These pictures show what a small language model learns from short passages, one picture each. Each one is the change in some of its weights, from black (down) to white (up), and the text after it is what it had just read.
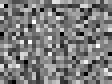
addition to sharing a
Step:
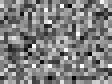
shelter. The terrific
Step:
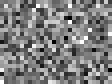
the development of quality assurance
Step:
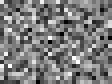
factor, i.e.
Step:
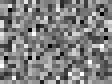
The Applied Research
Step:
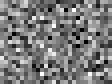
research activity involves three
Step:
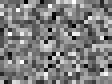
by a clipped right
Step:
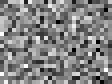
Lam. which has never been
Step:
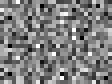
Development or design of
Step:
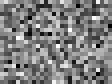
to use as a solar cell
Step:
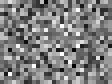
as an intermediary for
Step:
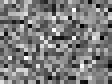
language detection and
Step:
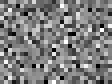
та створення умов
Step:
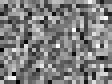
the form of instruments of
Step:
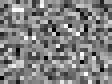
both Group I and II
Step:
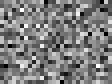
crédito bancario como
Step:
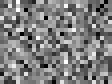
End of Discovery
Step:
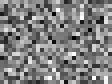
the lower jaw compared to
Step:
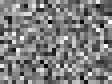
physical stability. The new
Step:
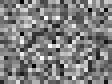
a ciência do justo
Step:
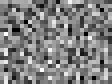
over time and typically are
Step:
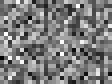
can be used in practice,
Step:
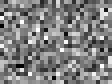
с интерактивными
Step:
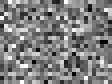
– О. Божко,
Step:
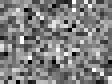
development of social skills necessary
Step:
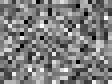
is reflected in professional
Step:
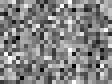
el análisis de las
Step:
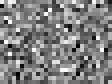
J. The emotional dog
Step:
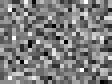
models (Ewerhard
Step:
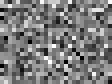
talab qilinadigan
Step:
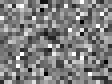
me think of the things I
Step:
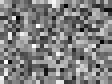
represent surface thermal
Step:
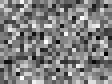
Dados da pesquisa
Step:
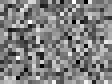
que permite que o professor
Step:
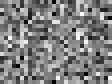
as it contains about
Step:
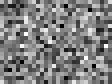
- muntazam
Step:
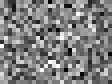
I myself also am
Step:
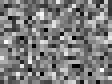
reported that nomination
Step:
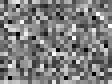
Бунда Канада
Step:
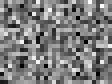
tumanlarini o‘z
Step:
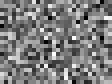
a plausible causal
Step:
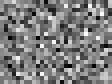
plays a crucial role
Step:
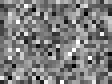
níveis de ensino
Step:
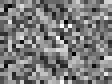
responsible agency, while
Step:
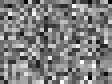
kesamaan dua
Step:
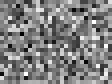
teşvik etmek -
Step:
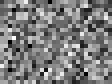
user might like on the
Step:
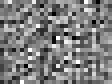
de los segundos.
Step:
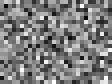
of numerous system identification
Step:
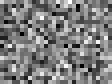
in order to avoid
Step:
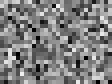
der omfatter
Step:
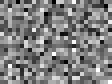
that reported by Anita
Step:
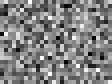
se riportati in
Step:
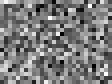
etishi nafaqat
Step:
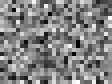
formulation; Pohozaev
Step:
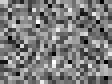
obvious that the "rest
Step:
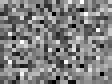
the weight of the lens",
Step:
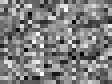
agricultural area
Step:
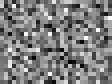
eine Bewertung
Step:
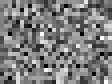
response and delivery
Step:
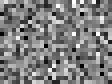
to the body of knowledge
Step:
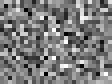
of a state of emergency
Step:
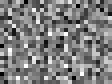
bahwa peradilan
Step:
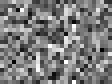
precipitation; it has
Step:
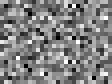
process of exercising the
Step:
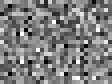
used to simulate different
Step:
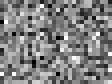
va filtr hududining
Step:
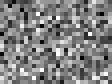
Zimmers essen
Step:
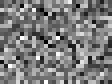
o'quv rejasi
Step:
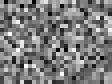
of comprehensive and
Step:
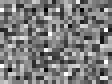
xil musiqiy
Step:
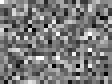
ingredients with the
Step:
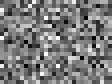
edi. Shu bilan
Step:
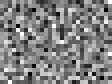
لا فتى
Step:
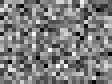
medyanın iş
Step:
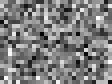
to uncluttered environments
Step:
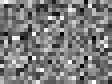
etish bo'yicha
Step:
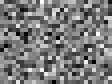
uchun maxsus
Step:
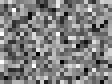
(MrLBA) based
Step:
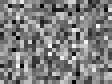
da linguagem; um
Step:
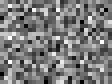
The mean consultation time was
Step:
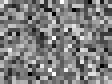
contributed to the study, and
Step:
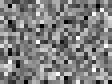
200 nm. This fine
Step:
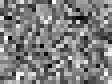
expert observer would
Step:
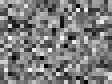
carbon emissions by
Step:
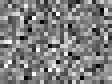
these initial phases will
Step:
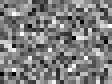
align approaches and lessons
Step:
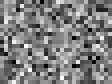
excluded from clothes
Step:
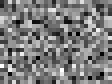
Gunawan, V.
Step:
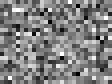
o Forro14 usa menos
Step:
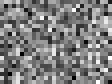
of the MLACA
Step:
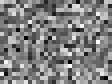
qui vit dans le
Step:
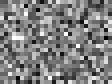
in Group B ($p
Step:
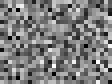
due to the fact that
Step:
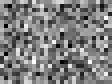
to'xtatish bilan
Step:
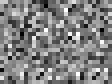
and source code are
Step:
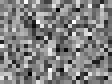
unknown can cause
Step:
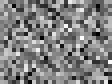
PRE to POST2 and
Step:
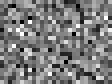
programming, control,
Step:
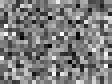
holding capacity by
